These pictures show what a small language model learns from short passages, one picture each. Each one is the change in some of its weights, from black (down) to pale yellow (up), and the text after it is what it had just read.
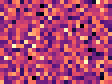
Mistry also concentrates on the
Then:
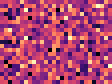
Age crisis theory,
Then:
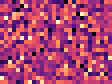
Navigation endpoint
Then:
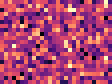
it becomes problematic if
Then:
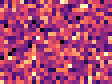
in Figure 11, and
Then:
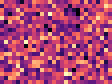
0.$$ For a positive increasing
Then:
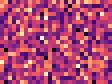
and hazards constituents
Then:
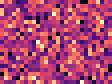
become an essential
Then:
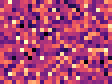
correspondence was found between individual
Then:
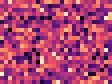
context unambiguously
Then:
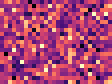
Figure 9: RBGP
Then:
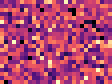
transmittance varies
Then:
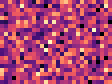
our surroundings - To calculate
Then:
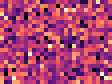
been found to have a higher heat
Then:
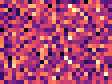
of crisis in Europe,
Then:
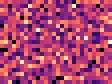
J Clin Oncol
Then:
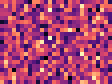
Park H, Bonato
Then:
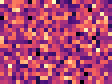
to say the thing that you
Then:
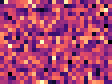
Spain; ⁹
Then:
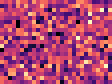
and continue recursively
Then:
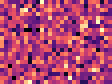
environmental science and related issues
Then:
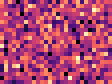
farmers in the future, as
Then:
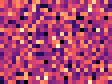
during the dry season.
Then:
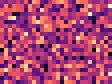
not been convincingly
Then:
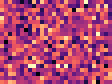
local groups to strengthen
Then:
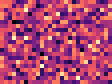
Government Area,
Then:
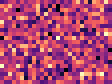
request fails, there is
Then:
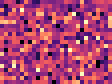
reconstruction of the
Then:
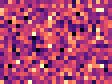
mediator in the recent
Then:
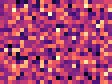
group. Comparison of
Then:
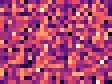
for the current and future generations who
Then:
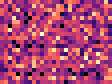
the other two treatments and they were
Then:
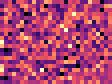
- Number of frequency
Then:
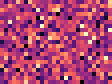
will last. As for that,
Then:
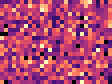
on a binary log
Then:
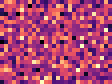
the surrogates.
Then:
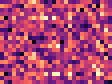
wave of hires, the
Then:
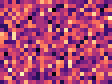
the legalization of
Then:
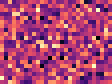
the assessment windows,
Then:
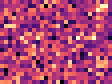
platforms contain short and
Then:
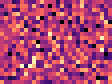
stresses caused by the
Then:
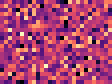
valves 3 hole
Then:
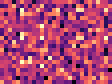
etc.) on improving
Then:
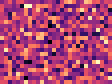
1, and for six
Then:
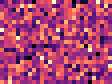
use. Therefore, any
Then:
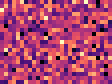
in this model, all the estimated
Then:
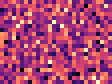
the studied crystals.
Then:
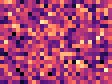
2. SYSTEM
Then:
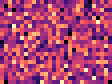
in well-characterized
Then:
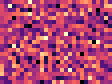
Neighbors [14].
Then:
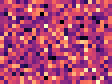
where the metals are held by
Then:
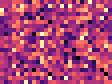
Trust* has a positive and significant
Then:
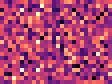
but essential activities of the
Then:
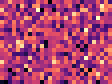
tends to be a single line
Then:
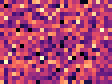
also associated with complications of
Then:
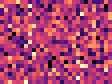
50. Eddington
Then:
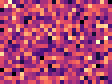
Nevertheless, we can
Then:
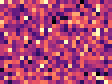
performance of academics in the
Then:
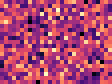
other cryptanalysis
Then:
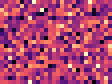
an important diagnostic tool
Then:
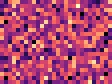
safest among the wards because
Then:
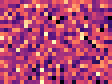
raw, and rotten
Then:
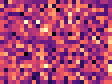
livestock diets where
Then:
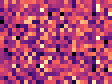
a surge in experimental research on
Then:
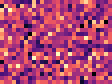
been studied separately. This
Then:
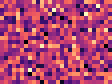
there are some jumps in the
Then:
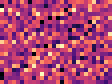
simplifying the test.
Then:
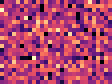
computation. B. Actions
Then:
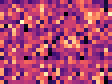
of particular interest. Due to the
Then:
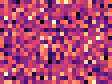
of continuous invention and
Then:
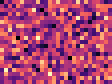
drivers, followed by
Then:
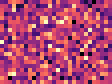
the modern world. How can
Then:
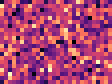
Diffusion Theory
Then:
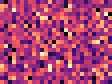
the Pilot Project; a
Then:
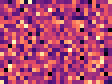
lectotype of the type
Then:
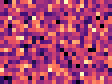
- Dobolyi K.
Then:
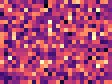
the models as case studies, including their
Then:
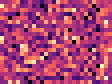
the way I broke out
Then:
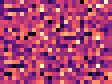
are currently one of the main
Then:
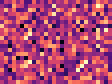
more concrete and systematic in
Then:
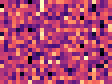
challenges related to AM
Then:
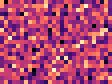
and Breathlessness.
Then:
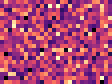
and in MMAS-8
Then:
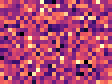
of age, suffering from
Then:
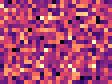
the interests provided by the
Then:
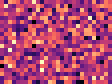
work order is generated. This paper
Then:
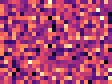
the environment can be developed along with
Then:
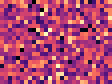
about anesthesia,
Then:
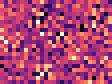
against the circulated
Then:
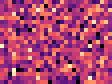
route (Fig. 1).
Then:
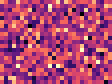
(ASW) are indicated
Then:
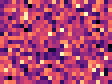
allocated by the platform
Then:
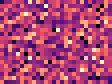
almost ideal bone
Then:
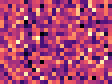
and this leads the compound to
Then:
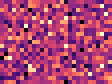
be a fixed positive
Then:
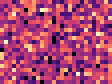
the familiar and traditional
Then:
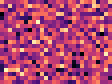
decisions after review -
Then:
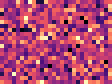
conditions where the laminate may
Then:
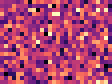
and overall school readiness
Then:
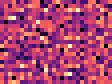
not be suitable for highly
